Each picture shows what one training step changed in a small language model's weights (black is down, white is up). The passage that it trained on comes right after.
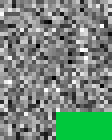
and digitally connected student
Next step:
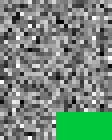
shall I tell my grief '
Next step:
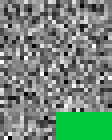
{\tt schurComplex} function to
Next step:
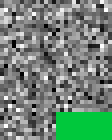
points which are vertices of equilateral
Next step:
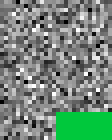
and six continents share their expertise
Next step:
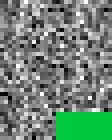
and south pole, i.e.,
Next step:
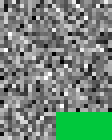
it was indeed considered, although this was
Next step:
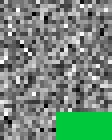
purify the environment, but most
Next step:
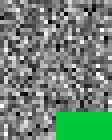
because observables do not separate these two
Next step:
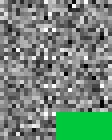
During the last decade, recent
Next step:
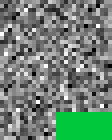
In particular, the model is asymptotically
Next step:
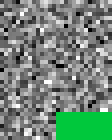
below Table 3 Included observations:
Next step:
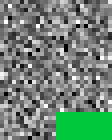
time and methodology, those studies highlighting
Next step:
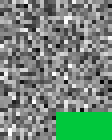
seeks to contribute to the study and
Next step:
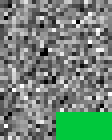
this level, bureaucratic reform is
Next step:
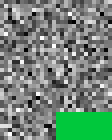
range of its diagnosis is the
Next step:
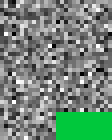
we can select a sequence of relatively compact open
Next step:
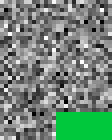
established evidence-based
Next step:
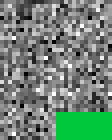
\hookrightarrow \sr{\alpha_1}$
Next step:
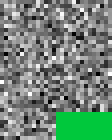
this meta-ethnographic
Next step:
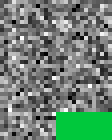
clinical applications. Liposomes
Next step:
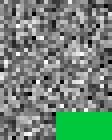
are derived, and we focus on subsets
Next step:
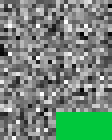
direction of motion both lead to the
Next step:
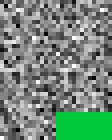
And I don't care."
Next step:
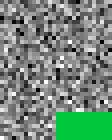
8 lacks new cases are diagnosed per
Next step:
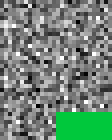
usefully characterized in terms of the following
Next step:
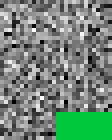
total ($\alpha = 0,
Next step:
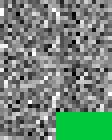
being nef. Here nefness means
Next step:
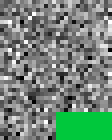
may have multivariate extremal index not
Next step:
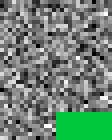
are described and discussed from a
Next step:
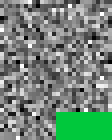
instrument *Janggu* with newly
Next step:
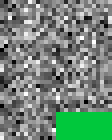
Plata MdM and J. Del
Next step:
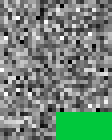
\infty$ is defined by \begin{center}
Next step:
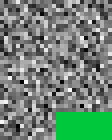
among outdoor patients presenting in
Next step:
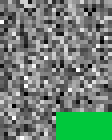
separates the points of $S$, then the
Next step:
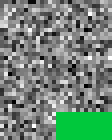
the discreteness of the solution. Lower values
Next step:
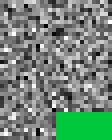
relationship between superior trust and
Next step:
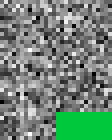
$p_0$ to be real and positive.
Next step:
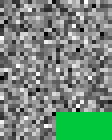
regional industrial estates, which
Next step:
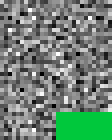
unknown; the one-dimensional case, with
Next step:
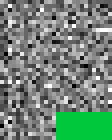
of the SeeRRI project is the
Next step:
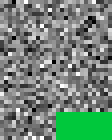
space $(X,\tau)$ is called {\em
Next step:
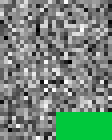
from other important centres of learning in
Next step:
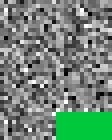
construction industry of more than 15
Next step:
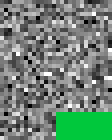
comultiplication is coassociative: \[
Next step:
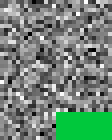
Fergusson, D. M., &
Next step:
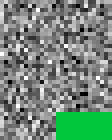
the human capital necessary to face
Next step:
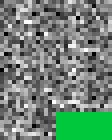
children and students, including those with
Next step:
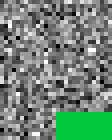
non-negative part of the graphical
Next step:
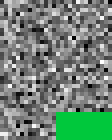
forest inventory, it has been
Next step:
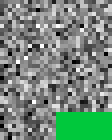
The gizzard breaks down
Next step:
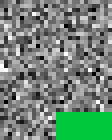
literature, heatwaves generally defined
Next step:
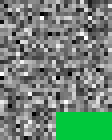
predicted cyberbullying and
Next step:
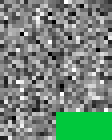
of $\eta_2$ (that is $y=
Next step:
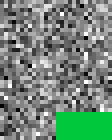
faculty members bear a large
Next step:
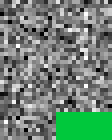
and amino acid (0.5 mg
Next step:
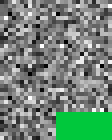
which has resulted in violence display.
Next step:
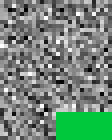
classical methods, yielding so-called
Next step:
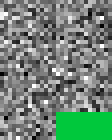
architecture of our research is
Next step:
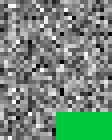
segment of diameter~$2R$
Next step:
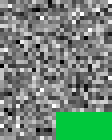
design that \begin{equation*} \mathbb{E}
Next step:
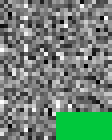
life in decision-making
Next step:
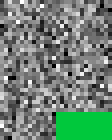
1.6mm. The duration,
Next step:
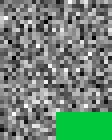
the teaching experiment.
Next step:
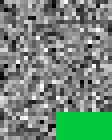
static (green) and dynamic
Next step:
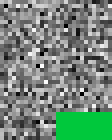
\epsilon \in \mathfrak{B} \}$ such
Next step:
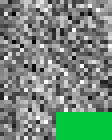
of Shandong Province of China
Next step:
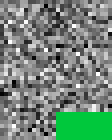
the apparently insurmountable
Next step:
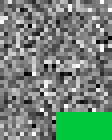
Consequently, by conditioning on the value of
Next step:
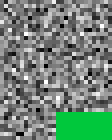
museum-visit group expressed
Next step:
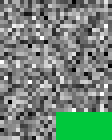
2n,\searrow \right]\left\langle
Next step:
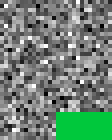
Patients with complete atrioventricular
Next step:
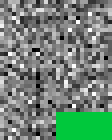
the Bruhat Poisson structure on
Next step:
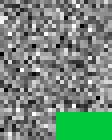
In fact something more is true about the
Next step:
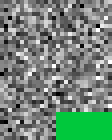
$k-1$. This contradicts the
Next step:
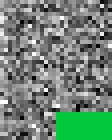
geographic circles However, the
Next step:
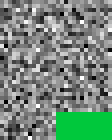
the noncommutative one, putting it
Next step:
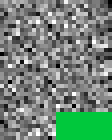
system} of $W$. The set $\Phi^+=
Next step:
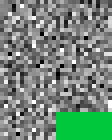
frequently disappear after a
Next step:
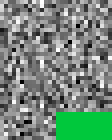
the above problem, had to face even more of
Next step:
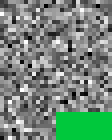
of common infections being fatal in
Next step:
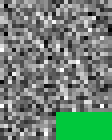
crises that are politically,
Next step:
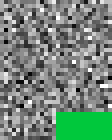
$v$. Using the presented CSP
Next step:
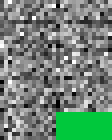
Green Approach of Silica
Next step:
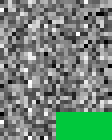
000 population, or 1.16 cases per
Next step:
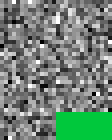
are input and an objective extracted. In
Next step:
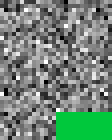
\cite[sections 1.2 and
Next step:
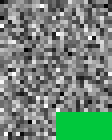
are a few points on which Ray has got
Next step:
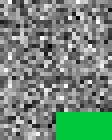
above present results of responses of item
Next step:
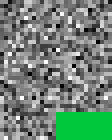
get: \begin{theorem} The geodesic
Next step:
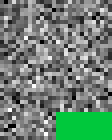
39 of Law No.
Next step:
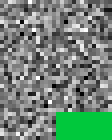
or zero, the initial conditions can be reformulated
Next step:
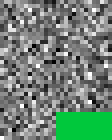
group with respect to the compact open topology if and only
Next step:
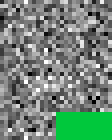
have rarely been included in DCE,
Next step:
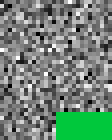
and is there any comparison group? Can
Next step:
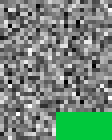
suitable voluntary participants for our
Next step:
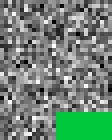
the ordinate should be defined over
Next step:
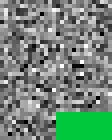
C, Korinthenberg R.
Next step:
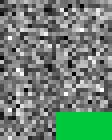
and Greeks, and in Persian
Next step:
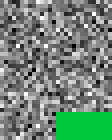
bundle on $A$. By dropping
